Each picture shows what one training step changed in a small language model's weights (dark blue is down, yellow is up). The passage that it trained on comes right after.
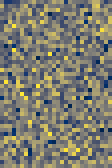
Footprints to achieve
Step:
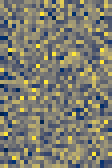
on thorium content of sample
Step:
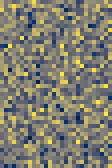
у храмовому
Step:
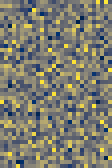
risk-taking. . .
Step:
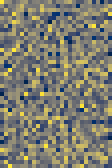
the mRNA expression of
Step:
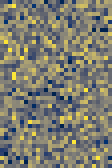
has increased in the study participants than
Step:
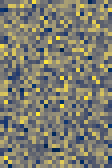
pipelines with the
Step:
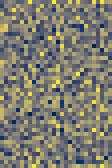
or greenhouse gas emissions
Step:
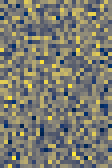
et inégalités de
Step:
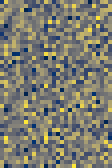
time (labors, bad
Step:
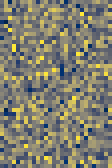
1962, as a finalized
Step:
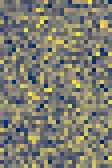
and without vitreous
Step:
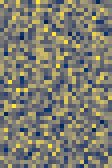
Undergraduate Studies
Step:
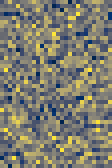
into a strong plastic product.
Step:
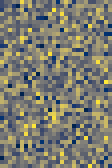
H. Sanders, High
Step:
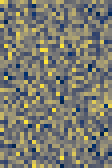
A distinctive feature of English
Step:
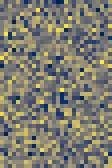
In *annual meeting of
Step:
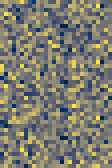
barcha davrlarda ham,
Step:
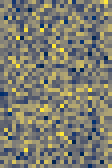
add/drop configurations with
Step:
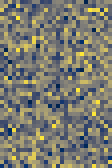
demonstrated a method for identification of
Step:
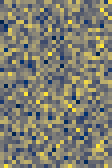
secondary nodes. Primary nodes
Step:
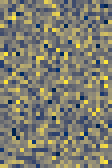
a professorial prefix in
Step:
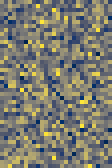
as port and vessel requirements
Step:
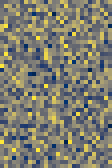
Yasumatsu &
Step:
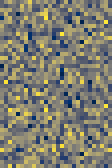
In the essence then, the
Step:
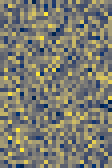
Ministry of Economy and
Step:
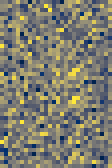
of Science, (4),
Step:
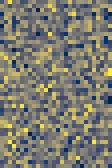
future is unclear?
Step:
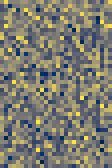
Participate: This study
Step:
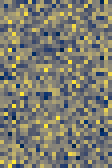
muhiti muhim ahamiyatga
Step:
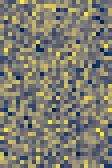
eating 1. Never
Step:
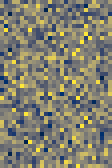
un număr mai mic de
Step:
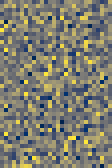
Some other common tasks that are done
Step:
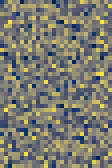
lingkungan remaja
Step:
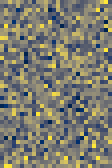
конференций , 9
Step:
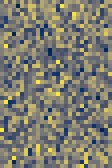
V; and a scan rate of
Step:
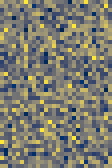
of the court while dealing
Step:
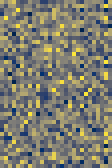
bolalarga balki oilaviy
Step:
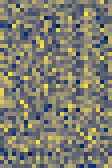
diperlukan [4].
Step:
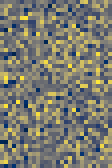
deeper understanding of the cultural
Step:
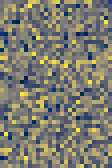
the solution mixtures,
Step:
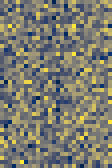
by” (see Fig.
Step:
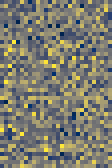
to influence the work reported in this
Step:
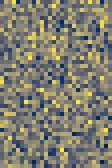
Passagens aéreas
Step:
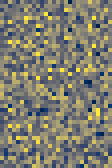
lecturas *de
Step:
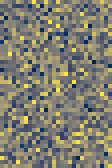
padrão. Intensive
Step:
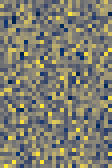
kullanmak bu başarı
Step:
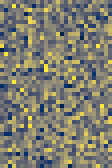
heeft in geen van
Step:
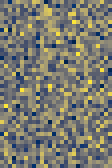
belum yakin untuk
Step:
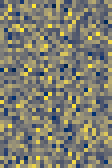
as printed electronics.
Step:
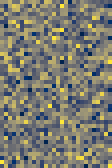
↳ Do the institutionalized
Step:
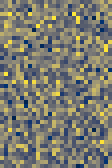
Functional engineers
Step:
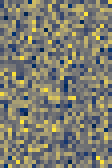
spektra pruža
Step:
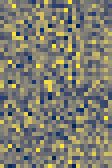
los indicadores analizados se han
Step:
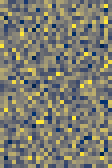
nimi tekhnogennye
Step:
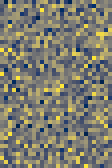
of Education. Lastly,
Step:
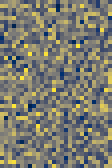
Mathematics Competencies among
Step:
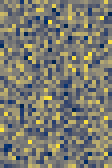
students. Often, practical
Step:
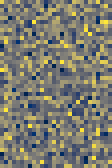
factors, inherent to the
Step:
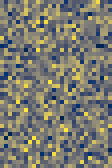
maternal care utilization in most
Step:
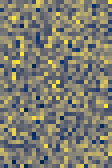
DOWN button to
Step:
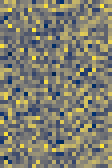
and the writing of the work.
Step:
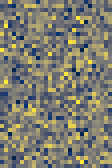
collection points equipped with large
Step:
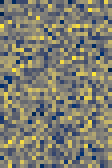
form of block-cyclic
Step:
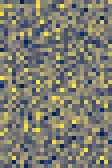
The CO -complex
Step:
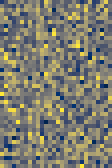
оно прямо не
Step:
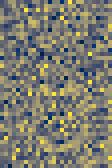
improvement in the level of adequacy
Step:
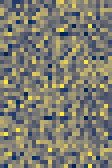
whereas it is around 44%
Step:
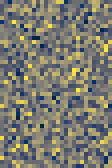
Foundryman, Journal of
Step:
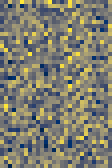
More generally, from the results
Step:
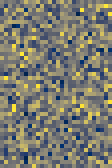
bunurilor despre care
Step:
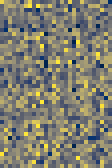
el aprendizaje y la
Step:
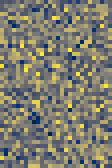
and diarrhoea.
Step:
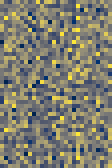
paciente assim, agregando
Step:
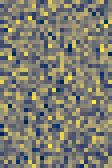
celebrarse con motivo
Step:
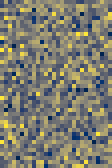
were strictly followed:
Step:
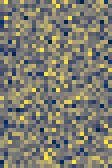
dikelola secara
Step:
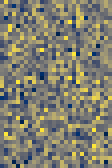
del electrodo 7 en comparación
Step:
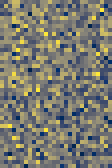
estado de salud y
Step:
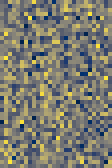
experiences that have been impacted on
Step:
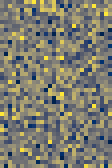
of 29 *suttas*
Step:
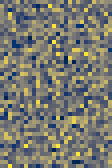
alphabetic principle and
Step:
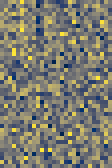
hayvonlarning cheklangan
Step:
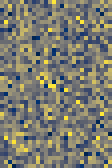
organizmdan ammiakni
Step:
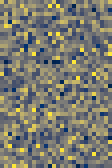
the measuring cylinder
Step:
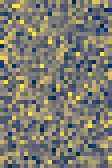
months of age for all the
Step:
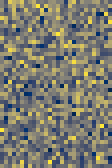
Militant groups are razing
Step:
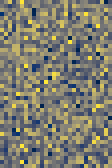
gibt es jedoch
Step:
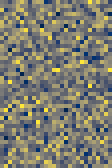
Keywords: Temperate
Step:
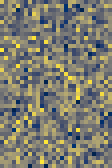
останніх досліджень і
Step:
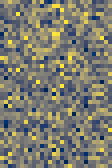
behavior of the system. The influence
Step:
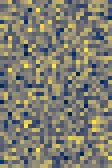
of water body. Highest pH
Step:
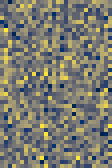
Penny's commentary
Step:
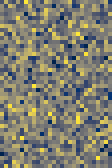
безспірний характер.
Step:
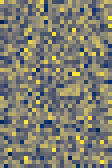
revenue distribution of DJ performances
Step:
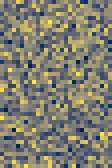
deformation upon layer deposition
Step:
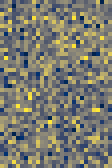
de su contenido,
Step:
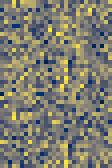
shaxslarga ko'p
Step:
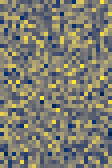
macrovascular complication
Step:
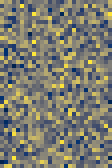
needed for both making up new
